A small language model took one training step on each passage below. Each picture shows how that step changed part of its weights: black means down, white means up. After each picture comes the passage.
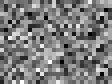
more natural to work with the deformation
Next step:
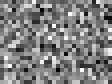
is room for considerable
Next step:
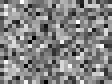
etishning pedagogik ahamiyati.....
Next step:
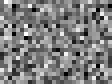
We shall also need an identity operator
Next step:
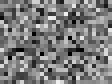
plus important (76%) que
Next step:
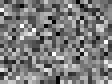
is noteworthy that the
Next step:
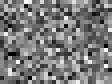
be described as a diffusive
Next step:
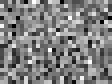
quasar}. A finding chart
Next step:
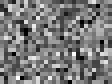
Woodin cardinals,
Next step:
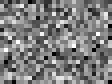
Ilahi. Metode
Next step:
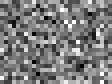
$\beta$ (this is in
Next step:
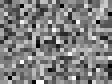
that the Poisson bracket of two
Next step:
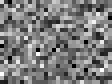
prior matrix moves further from its
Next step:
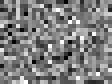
alinee las fibras para
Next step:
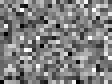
GI relatou menos
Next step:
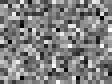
the availability of capable
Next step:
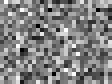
of Acemoglu and
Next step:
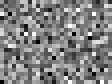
the virtual link-homology are
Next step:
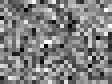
list $R_{j}$ of
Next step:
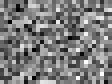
dependence, as above, or one
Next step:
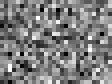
distinta utilizando o resultado
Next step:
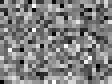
II}), is also provided. The
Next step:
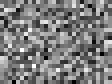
довжину при
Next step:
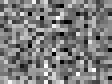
The diagonal elements of $\rho$
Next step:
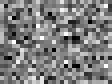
satisfied: 1. If $A
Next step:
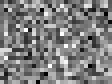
notes on Richard
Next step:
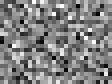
\ sample sits in the central
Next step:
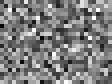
is the following. Let the pair
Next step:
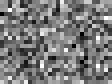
der enzymatischen
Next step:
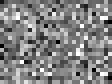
from fiber) IV curve of
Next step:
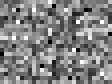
they require many hours of
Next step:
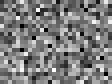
akan bereaksi dengan
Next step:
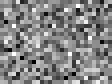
every edge contains one or two vertices
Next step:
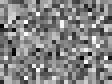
counts and variance show different
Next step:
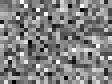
We propose here a completely different
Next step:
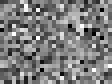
nutrient availability,
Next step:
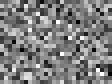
redshift the form of nonlinear galaxy
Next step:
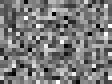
unit fiber can be obtained as a
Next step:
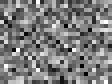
пре одлуке да
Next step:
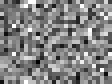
RVs indicates a detection of
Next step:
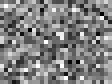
approach, the growth rate was estimated
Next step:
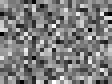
Finally, taking into account the second
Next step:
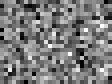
schrijver zelf
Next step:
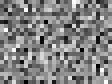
assureurs privés se
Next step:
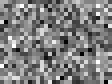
- Dhahiyat,
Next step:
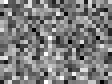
the source term [the first term
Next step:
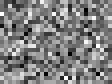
\newblock Lett. Math.
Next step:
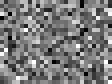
the constant time hypersurface.
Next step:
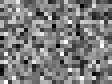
96% etanola
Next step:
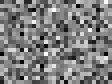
symmetric and also reflection symmetric across
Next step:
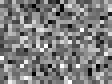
consequence this violation is
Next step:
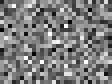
to $X $ considered as an
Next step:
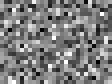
steps, the sampled states are
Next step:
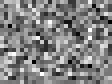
$\C$. In order to introduce
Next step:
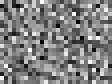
\overline{\Lambda}$ .
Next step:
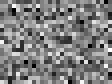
Memorial Drive
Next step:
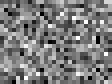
spazi non convenzionali,
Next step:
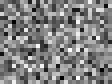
$32$. Let us explain this
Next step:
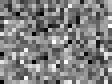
present simulation data (Grand
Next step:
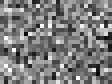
algebra of~$G^*$, we
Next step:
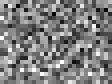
this paper, in order to prove
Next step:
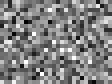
barrios periféricos,
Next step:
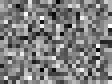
transmission probabilities in terms of
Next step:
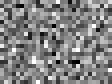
#1 \right\rangle}}
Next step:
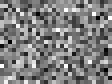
the zeroes did appear on the
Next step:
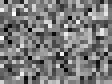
and, more particularly, the scalar
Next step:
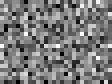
\quad \xymatrix{
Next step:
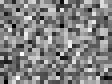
2 and 1 peaks with the
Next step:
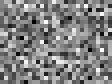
push the internal wave function
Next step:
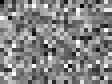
& Branching Fraction
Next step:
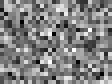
tank system which is also used
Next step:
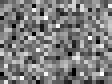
o outro ou olho mais
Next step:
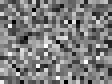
$t$ belongs to a
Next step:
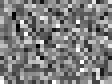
kasbiy-ijodiy faoliyat
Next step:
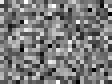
lemma comes naturally equipped with a
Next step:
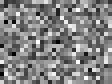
closure of each stratum is
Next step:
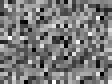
czy tomiści.
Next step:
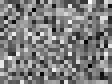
subgraphs in $Q$.
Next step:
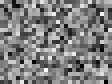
\in Q$ to calculate the
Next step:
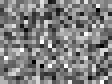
lebih didominasi
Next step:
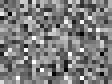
the systematic study of the
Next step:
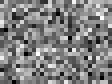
integer $n > 2$ is
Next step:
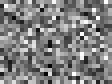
wrote different expressions for the
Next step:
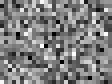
\Zed_\beta$. Since
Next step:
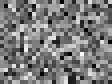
traps, the `entropic
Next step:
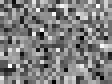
\textit{dynamic} method
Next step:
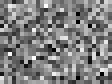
and $\Omega_{L}$ are
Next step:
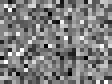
on fractal measures, {\em
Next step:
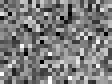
the second statement, let us assume
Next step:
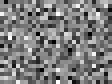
varies as a sum of two
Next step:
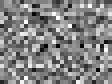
(DiMaggio &
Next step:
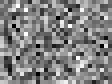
significant finite-size effect in the
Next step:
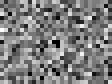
the density fixation part of the
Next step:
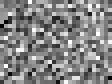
SIMPLEX} close
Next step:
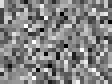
magnetic field to the dot may result
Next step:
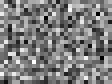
well known that its degree equals
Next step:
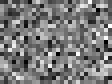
is negative, which provides very
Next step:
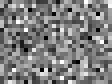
loss in transmit feeder
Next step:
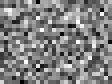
a target client. Therefore we
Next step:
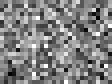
do Curso Superior
